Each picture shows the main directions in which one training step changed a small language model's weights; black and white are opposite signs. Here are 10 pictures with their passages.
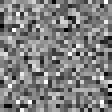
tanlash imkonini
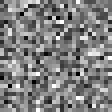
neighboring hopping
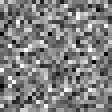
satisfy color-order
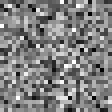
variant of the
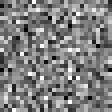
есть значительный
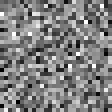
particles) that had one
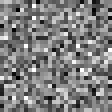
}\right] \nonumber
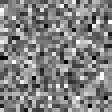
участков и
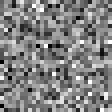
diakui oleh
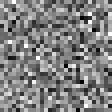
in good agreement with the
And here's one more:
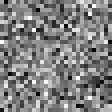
the most challenging open
